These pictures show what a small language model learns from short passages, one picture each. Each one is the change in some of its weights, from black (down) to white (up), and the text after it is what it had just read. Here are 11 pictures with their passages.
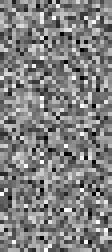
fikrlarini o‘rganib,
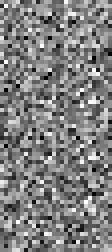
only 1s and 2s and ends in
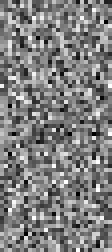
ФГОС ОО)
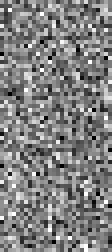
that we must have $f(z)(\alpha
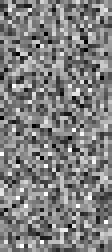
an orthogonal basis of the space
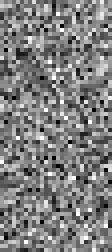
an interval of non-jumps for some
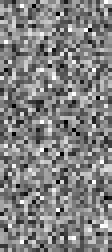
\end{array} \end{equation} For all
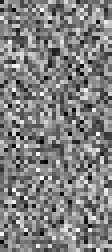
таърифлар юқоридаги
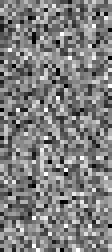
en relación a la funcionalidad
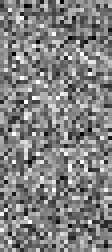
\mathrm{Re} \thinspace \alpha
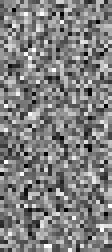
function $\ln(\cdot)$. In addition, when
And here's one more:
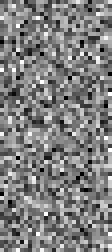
In order to finish the proof, define
